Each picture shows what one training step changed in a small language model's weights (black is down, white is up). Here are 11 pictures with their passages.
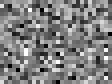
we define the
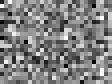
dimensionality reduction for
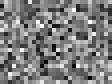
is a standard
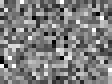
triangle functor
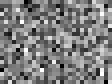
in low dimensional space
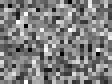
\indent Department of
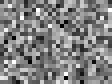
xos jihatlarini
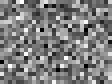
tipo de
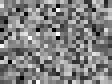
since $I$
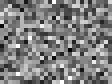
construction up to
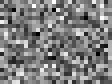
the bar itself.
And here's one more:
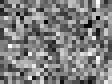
energies with and without
